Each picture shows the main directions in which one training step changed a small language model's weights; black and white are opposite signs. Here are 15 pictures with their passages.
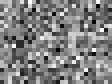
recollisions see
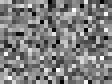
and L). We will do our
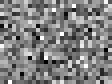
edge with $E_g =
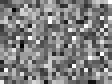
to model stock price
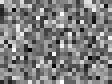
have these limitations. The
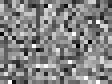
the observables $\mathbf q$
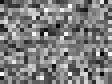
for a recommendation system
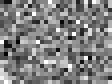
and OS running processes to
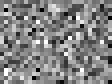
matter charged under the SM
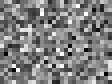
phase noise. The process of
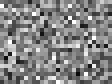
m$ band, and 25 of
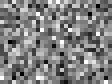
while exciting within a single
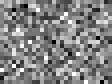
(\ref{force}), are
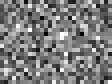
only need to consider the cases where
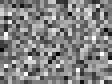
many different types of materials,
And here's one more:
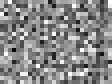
Collaboration et al.
